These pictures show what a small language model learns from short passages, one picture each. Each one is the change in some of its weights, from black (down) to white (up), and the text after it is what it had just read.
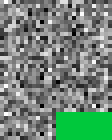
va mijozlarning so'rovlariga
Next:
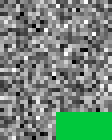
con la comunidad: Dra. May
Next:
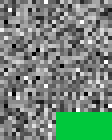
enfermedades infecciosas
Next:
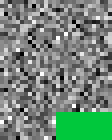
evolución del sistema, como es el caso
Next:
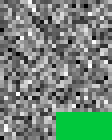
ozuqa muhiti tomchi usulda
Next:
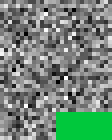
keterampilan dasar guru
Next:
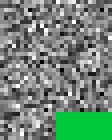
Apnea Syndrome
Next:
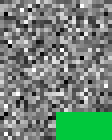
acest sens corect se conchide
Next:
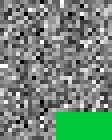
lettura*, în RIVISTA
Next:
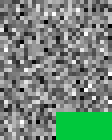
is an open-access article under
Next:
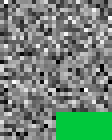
ne s'intéresse qu'au
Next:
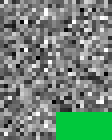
toetsen waren afgeleid
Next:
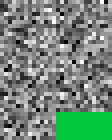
publicações com depoimentos de
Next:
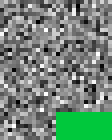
batas Danjon (*Danjon
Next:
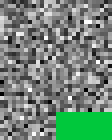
distratores. Essa capacidade
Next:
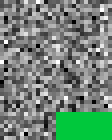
avtomatlashtirilgan tarzda
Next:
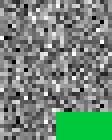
відтворюються реакції (4),
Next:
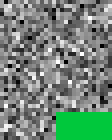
наиболее существенен в старших
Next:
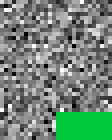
школы No 10 Баяутского
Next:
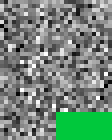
göstermektedir. Burada dikkat
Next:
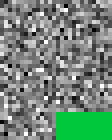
exemplu, în cadrul
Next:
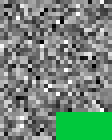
Na maioria dos casos, ao
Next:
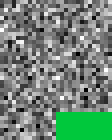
du *Testament de Job*, un
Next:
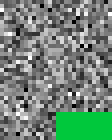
shu sxema asosida amalga
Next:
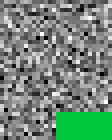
правового государства и функционирования
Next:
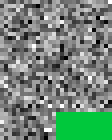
неоправданную поспешность и
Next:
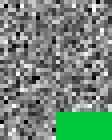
majmui tarzida namoyon
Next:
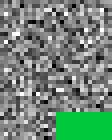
spread and wins the hearts of
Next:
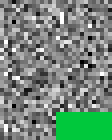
и ряд проблем, характерных для
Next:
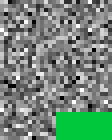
mereka berusaha untuk melatih
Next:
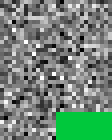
сборников загадок,
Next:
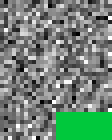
voorzitter. Het MAB
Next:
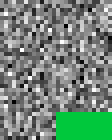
імені Г. С. Костюка
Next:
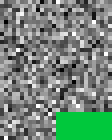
kellene vizsgálnia
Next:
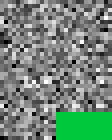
qismida, tashqi qismida va
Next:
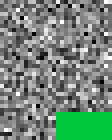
teachers in higher education
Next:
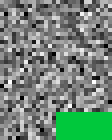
inhabitants. To this it has
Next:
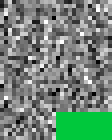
insoniylikning yo`qotilgan
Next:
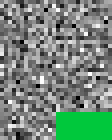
la gestion des connaissances. Le
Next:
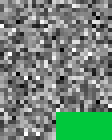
empregatícios formais,
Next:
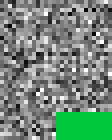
services and the needs of
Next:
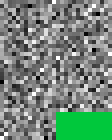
vositalarga ortiqcha
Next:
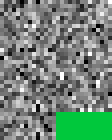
revisados e, estas, não
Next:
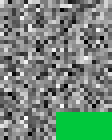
ilmiylik, namoyishkorlik,
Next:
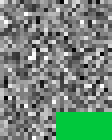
MERA, Alejandra,
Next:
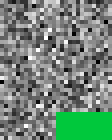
indicam a ausência de perda de
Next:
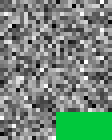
lol, soqov bo'lur.
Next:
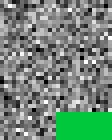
integrar teoria e prática de maneira
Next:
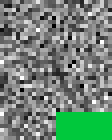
o perioadă de stagnare și
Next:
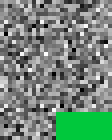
um modo parcial e distorcido de
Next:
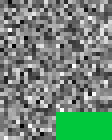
cinco años trabajando como
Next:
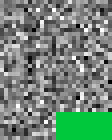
A razão é simples, a datação
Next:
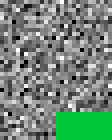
и классифицировать
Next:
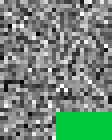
toza shahar muhitini yaratishga
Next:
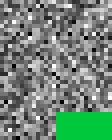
pedagogy in the formation of value
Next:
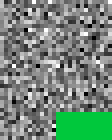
voz kechish emas, balki
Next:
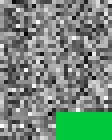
choca con el principio de identidad,
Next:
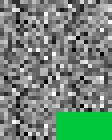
ПЕДАГОГИКА И
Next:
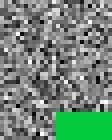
e Referencias - Concienciación -
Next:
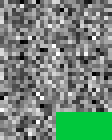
que las acciones implementadas hasta el
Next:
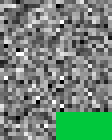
asosiy maqsad esa, uning
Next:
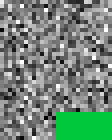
conclusion that not only the internal
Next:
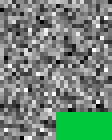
y obtener mejores resultados en los
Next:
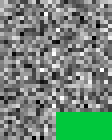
¹ Rheinland-Pfalz
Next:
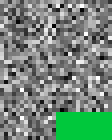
condiciones institucionales; su
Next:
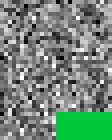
еквіваленти в цих
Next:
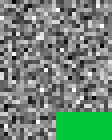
отличительной чертой которого
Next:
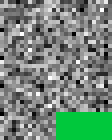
bo‘lishi uchun muhim qadam
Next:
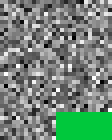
de dados para Inventário em
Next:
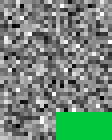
atau secara mekanik melalui
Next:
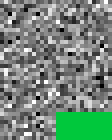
широкими правами, в том
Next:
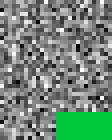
A.A. Tikhonov, Research
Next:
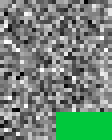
- 7. Seleção para leitura na
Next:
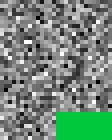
24 Ule Dallaji Dallaji
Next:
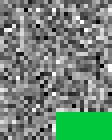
vegetação urbana ganha
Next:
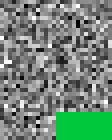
діти у старшому віці
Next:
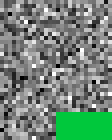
in Cardiorenal Protection.
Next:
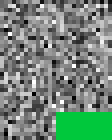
До декомпозиції
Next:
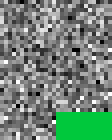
que son pertinentes para motivar el
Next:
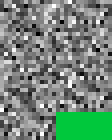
Роль інноваційної складової системи
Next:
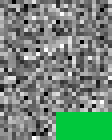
чому сам С. Ляцький не
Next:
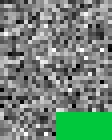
omilini kamaytirish orqali banklar
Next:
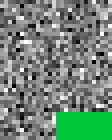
Akuntansi Pemerintah
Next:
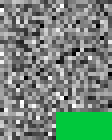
sonra bu değerler optimum
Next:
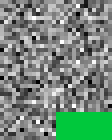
АПК: учебник /
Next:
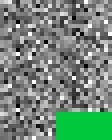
(2022). NOSOZLIKLAR
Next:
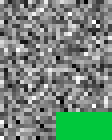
a base, o consumo excessivo e
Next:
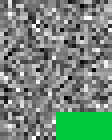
он оказывается близким к
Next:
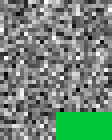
internacional, sendo que sua aplicação
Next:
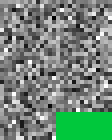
es el bando infiel, sino es el
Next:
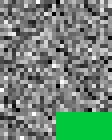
tadqiqotchilar zimmasidagi dolzarb
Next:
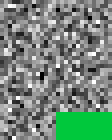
рішеннями Європейського суду
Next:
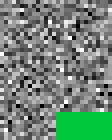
Etnograficzne*. 41,
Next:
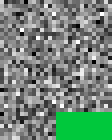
Bukhara; being account of
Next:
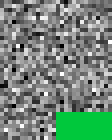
масштабных достижений во
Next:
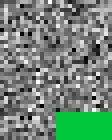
mengakui bahwa tidak ada model yang
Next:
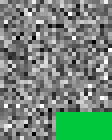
no words" No comments regarding
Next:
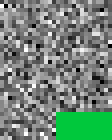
Springer-Verlag. -
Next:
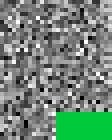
Brasil – RS*. Revista Perfil.
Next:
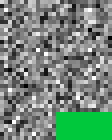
anos para aqueles indivíduos
